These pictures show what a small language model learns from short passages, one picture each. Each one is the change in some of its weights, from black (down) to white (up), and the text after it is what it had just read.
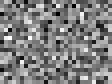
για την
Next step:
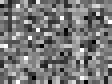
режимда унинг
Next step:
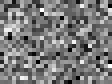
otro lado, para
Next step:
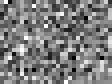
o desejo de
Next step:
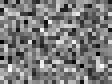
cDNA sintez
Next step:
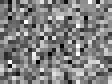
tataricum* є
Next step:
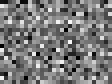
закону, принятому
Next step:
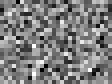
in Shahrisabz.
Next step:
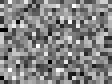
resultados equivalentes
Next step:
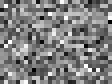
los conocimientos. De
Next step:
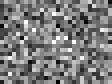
mandam no mundo
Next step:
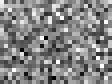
increases the need for
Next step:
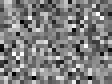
yangi qutqaruv
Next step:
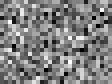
2. O‘zbekiston
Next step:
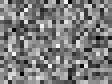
régionaux sont, sur
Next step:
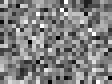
violência doméstica
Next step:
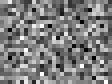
jauh lebih
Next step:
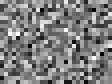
Tanner. «Wir
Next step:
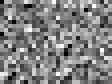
para otimizar os
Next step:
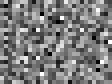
підходів без
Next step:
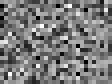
sala lo mismito en
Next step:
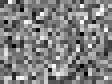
sobre o Papel da
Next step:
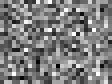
проф. К. фон
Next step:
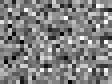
von Interaktionen und
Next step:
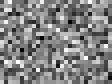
aniqlash; tasvirining
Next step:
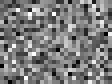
devant les civils,
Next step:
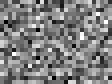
Blickwinkel zu
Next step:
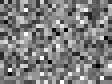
la prueba*.
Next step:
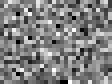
e'tiborni talab
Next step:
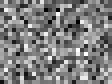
eux, nécessaires
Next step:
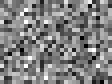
normlara yanıt
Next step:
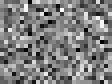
1. Володимир
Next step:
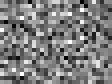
individuele studies.
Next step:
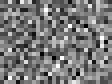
um crescimento
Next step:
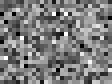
kostprijs te
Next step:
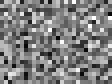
Gotovo da ne
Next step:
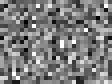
nufuzli ilmiy va
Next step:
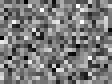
baya un modu de
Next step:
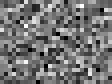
obra se ha utilizado
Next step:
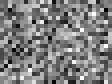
an EEG-based
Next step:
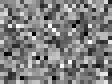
ularning hamkorlik
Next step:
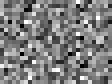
так как имеется
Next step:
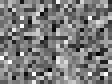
as ferramentas
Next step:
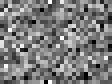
mumkin. Chunki
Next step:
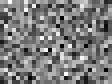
el cielo y el contorno
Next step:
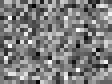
marcada preferencia de los
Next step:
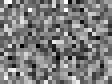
naturali sarebbero
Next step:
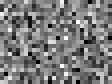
o’quvchilar bilan
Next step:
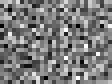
transportado através de
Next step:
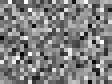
não ocorrem danos na
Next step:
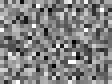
bo'lmish yoshlarni
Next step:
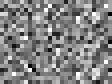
"Oliy ta'lim
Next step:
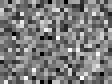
Iniciou-se assim
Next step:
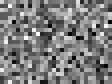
FNDE. De forma
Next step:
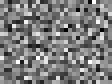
або відчуває
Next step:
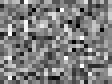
gerente de planta. -
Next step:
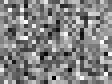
we die thans gaan
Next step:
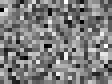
ga nisbatan
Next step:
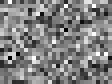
fikr predikat
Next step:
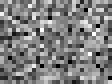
on it in the course
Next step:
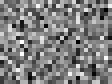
support and emotional
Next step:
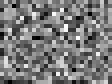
gestación, del
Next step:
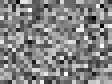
budaya diperkenalkan
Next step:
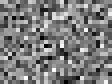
afirmar, por
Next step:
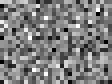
endokrin tizim
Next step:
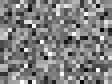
и принципы
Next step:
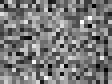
admiração foi
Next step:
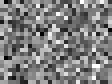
xalq hayotining
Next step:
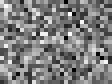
orden de causas, se
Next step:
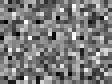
afferma Appel,
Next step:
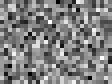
Kongre İçin
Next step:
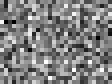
sem haldinn var
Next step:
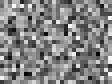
asarlariga asoslanadi.
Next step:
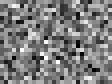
выше на 20,9 см
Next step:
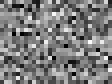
o alcance da sua
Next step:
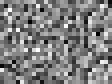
14 de mayo de
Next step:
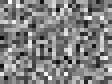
vez que é permeada
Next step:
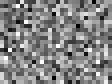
г. традиционно
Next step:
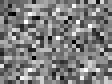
patards ½’
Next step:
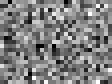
pengeringan 3
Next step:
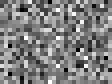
AA., *Documentos
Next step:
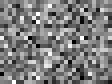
o'zbek milliy
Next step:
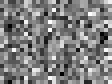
Bessonova, O.
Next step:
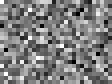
DESIGN OF A
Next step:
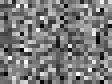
алевролит ва
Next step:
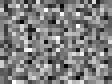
СНД скоєних у
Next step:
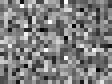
largă de culori
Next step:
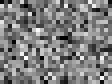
với 2
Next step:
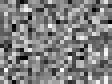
Н. П. Гога
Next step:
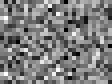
va teng raqobat
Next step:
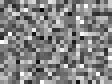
benihoya kata
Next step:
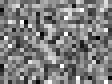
sodir etilayotgan
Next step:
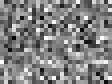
қисқа пишиш
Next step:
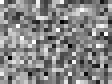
ishlarni bajarish uchun
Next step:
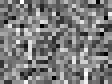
Universidade Federal do
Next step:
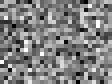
passages cités sont
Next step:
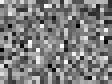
Kým v roku
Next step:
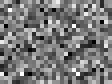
maktabgacha yosh -
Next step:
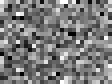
o roteador que está
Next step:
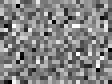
ularni yangi davr
